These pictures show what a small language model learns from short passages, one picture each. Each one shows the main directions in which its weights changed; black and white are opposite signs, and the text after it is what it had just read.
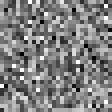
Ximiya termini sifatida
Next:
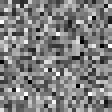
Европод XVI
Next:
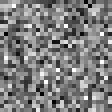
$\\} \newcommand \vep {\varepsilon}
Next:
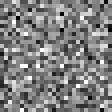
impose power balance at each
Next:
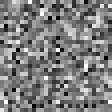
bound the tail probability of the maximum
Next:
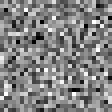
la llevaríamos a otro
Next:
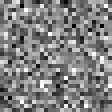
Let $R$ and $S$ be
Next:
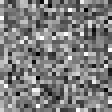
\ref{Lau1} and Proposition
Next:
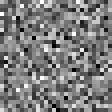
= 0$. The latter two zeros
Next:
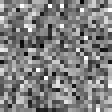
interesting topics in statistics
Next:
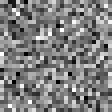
% \begin{equation*} \mathcal{\dot
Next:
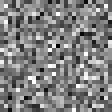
clínicas que se observa. É
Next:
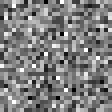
we have $$\mathbf{E}_X
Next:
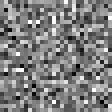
block of $\pi_{\ast }$ is
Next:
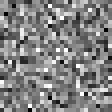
cotidiano das interações
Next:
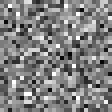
le carré du haut est
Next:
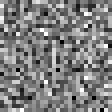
of the ideal $IR''$.
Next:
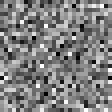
grandezas que podem ser
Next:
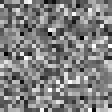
Laurent series, Lagrange
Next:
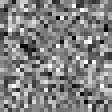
extraction of precious metals.
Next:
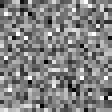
BB-PD can model 2D
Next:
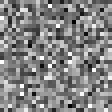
this Morita invariant by means of an
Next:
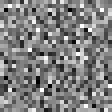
an undirected graph, which is (up
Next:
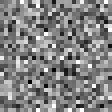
o uso seguro da bomba
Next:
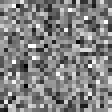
\lim_{N \rightarrow \infty}
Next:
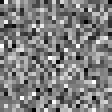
exceptional collection. Then does
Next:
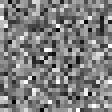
and closed interval $[a, b]$ in
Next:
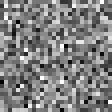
which is a special case of the previous example with
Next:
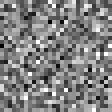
information inside $\Omega$ cannot
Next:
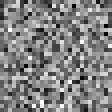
along the divisor $D.$ The
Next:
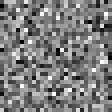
product notation only for a correct description
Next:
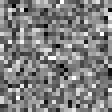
in $I_e$. Then there is a
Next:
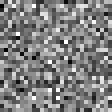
has a continuous density, a uniform bound
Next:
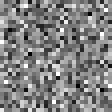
on weighted Hardy inequalities
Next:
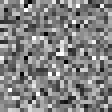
диспансерларидан 2
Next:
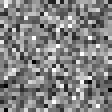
del oprimido*. Siglo
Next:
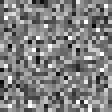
By the $G$-equivariance of
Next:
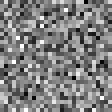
registradas, solamente
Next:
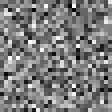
dari tidak adanya
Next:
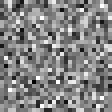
Proc. Symp. Pure Math.}
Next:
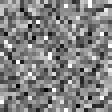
meio do contato próximo
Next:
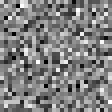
necessarily, \bes{ n
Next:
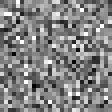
HCR-20: Assessing
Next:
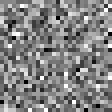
the inverse coordinate transformation. This strategy
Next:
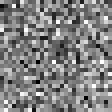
К., Абдумоминов,
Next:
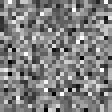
stable rank of $A \times_\alpha
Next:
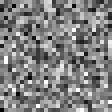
$X \times \a1 \to
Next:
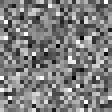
no qual fica responsável por
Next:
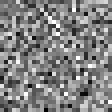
2 em 2022 nos Estados Unidos pela
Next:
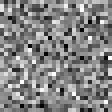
cuyo sustento depende de
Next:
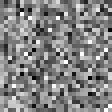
acting on of $\CC^3$ by
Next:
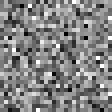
incidence of postoperative
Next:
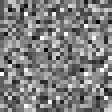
of wheat and germinated
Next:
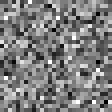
contractible filtered complexes
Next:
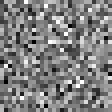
observando os fatos como ocorrem
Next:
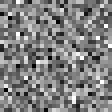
biológicas psicológicas e
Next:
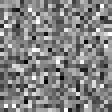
penalized by the material interpolation
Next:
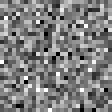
bilang instrumento sa analitikal
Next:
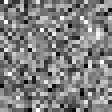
Para codificar la información se
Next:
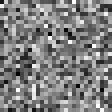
Federación lanza una
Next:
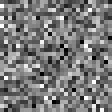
not statistically representative, because in
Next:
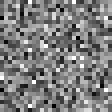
(III) and (IV) of
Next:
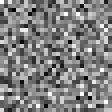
posseiros. Especialmente entre
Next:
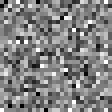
ZIM- Rechnerpool in
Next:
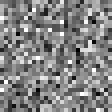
load values are in the range of
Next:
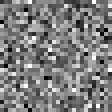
bozor tamoyillariga
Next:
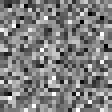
va xalqaro hamkorlikka
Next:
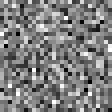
that we can apply the methods of inductive
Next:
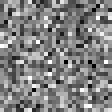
to any positive $\epsilon$ and a finite interval
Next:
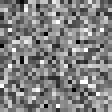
йўлига кириб
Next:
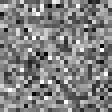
\in I}u_i \leq
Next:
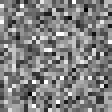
the Neumann case, using $\tt$
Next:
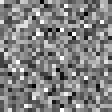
jadvalda ifodalash
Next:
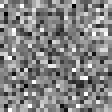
\eqref{eq diagram of morphism of
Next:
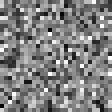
come ultima soluzione in
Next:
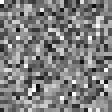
sociale : Quid de la
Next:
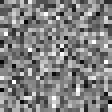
conditional expectation, as has been used
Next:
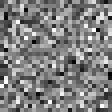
con la dificultad justa para
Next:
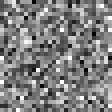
obtained by dropping the directions is the
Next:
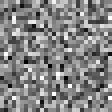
and modify—allowing them to
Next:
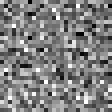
the coarse-block diameter is
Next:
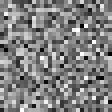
ook nog te verwachten
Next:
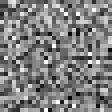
We now fix $\lambda=\lambda_1$
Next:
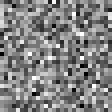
of this subject include the construction of an
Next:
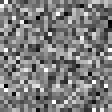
que claman liberación,
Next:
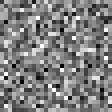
La Habana, Cuba, el
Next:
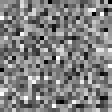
proportional entries in the
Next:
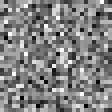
may occur, and estimating the length of
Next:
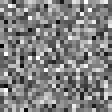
hosil qilishda qatnashadi
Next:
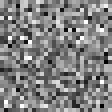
Different colours of lines
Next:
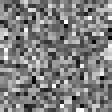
the truncated Hausdorff
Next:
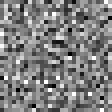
case or and that a~side or
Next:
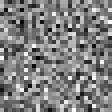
[...] una forma rigorosa
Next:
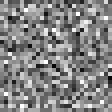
профит и опфаќа
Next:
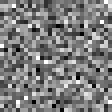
\frac{\partial \psi}{\partial
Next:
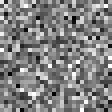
\\ Also, from relation (see
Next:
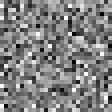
number of times one arrives at the
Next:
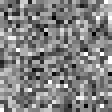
$U$ is selected with the
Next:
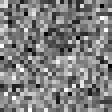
падеж отвечает
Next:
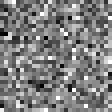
now prove that $A_S$ has
